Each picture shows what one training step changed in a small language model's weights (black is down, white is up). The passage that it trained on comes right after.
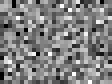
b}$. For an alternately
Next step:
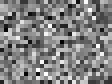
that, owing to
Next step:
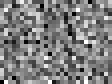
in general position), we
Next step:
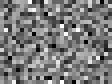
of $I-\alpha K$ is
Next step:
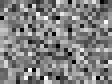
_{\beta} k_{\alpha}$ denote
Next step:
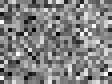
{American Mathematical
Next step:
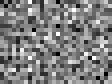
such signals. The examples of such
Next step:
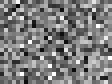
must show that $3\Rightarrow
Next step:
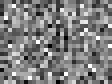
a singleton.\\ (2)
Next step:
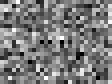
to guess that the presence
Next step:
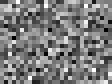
to solve the problem fully, the
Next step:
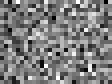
is $D$-closed in
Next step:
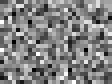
\Longrightarrow\ \
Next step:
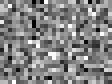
extended to an embedding of $B$.
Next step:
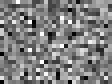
are therefore omitted.
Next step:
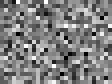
as exact $c_{art}$,
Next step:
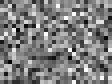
conventional failure probability as the
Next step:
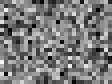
the differential $d$ with the unique
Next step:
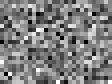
\hline\hline $x$ &
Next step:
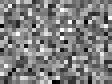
going around the shorter part
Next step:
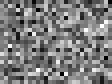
Moreover, since $\mathscr T$ has
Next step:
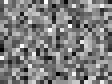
no $\emptyset$-hyperdefinable subgroup
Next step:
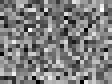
all $K$-lattices
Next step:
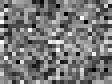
the topic of the paper:
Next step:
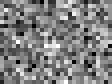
the recurrence/transience
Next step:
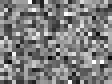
of the cone $\sigma$ over
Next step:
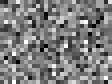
and only if it satisfies a
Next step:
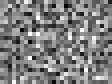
approach. A second series of simulations
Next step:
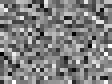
sum over $V_1$, while
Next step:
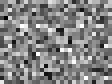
\in\N_m$ and
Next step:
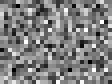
by \eqref{definition of T1
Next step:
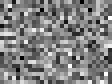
not yet been produced. In
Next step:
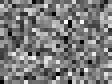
either }$v$\textit{\ or
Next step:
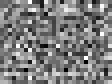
of inference that appeal to
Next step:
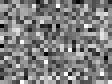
fit. The conclusions are
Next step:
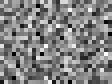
warrants attention,
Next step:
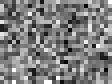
defined on the unit cube
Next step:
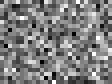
sidelength $r^a$ in
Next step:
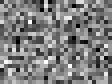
analyze their convergence. In particular,
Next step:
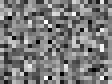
obtained by summing the previous three
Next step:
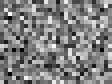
maximal multiquadratic extension
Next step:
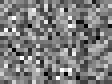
quadratische Formen in
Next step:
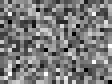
type \[ \begin{pmatrix}
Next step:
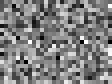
our objective function involves either a
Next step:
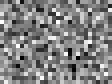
computer algebra manipulation.
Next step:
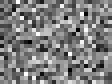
have that \begin{equation}
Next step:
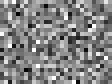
\leqslant G(Q\vert
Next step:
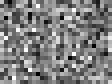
for a generic ppav $P
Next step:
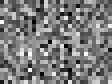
absolute value. For example we see
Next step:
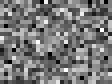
is the \emph{precoloring
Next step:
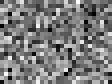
allowing the full exploitation
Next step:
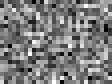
length two. In both cases, the
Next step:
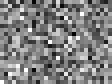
result for critical points of the
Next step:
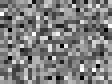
degree $1$ a Lie
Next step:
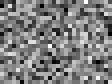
quantum folding of
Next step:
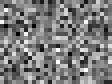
the first variant, we apply the
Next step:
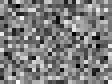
contains a binary operation satisfying the
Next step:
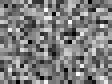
non-minimal genus. These are
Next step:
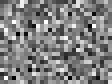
\boldsymbol{\varphi_i} =
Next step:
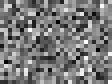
sufficient to show that the restricted map
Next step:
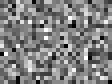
number of exponential time integration methods,
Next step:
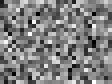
\cdot \thta{\frac
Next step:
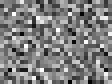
neglects second derivatives,
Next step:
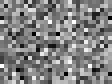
be an isotropic Gaussian function
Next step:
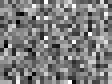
suitable cones. $$\diagram
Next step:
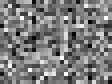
support while this paper was written up.
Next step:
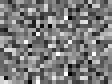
normal and it admits a
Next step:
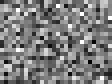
for which the rank is at least
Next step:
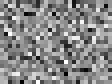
Nicolaescu) Suppose
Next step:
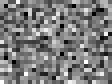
by: \begin{eqnarray*}
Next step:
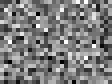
\ As in the proof of
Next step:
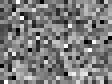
have $$P(x)\eq
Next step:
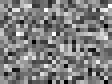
Shpaka str.
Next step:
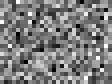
specifically, one has
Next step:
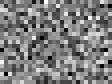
primes $p$ with $p
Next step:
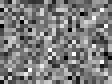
We view $\Sigma$ as a
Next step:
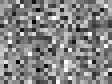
context. Now, by notational
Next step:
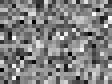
general Lévy process at first
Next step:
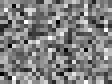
a jointly continuous RN
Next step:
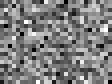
a simple graph of order $n$
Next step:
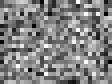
the data collected in phase
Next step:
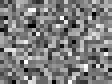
finite and $F_n\subset
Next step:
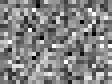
(SAMSI) during
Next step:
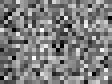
cannot be created nor
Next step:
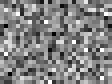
a full understanding of the
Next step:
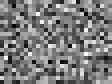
key step is to note that the
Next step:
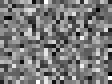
rank two of order 4 with
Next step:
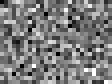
and any $i$. We do this
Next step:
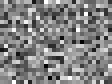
vertex of $\Omega_\infty$, and
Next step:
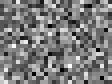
Markov-Chain Monte
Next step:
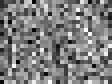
proof of Corollary 3.24). Let
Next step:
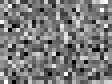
investigation into this open problem has
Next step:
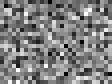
positive. Concerning the right
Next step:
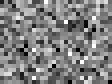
constant $\gamma(f^n)$.
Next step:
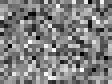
transform of the outgoing singular parts
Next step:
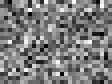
to $i$ iff $t
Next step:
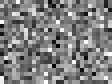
turn implies a diameter estimate based
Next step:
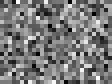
as soon as the trajectory will
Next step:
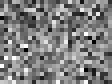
${\cal D} \bigcap
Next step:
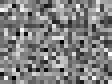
u^i g = g
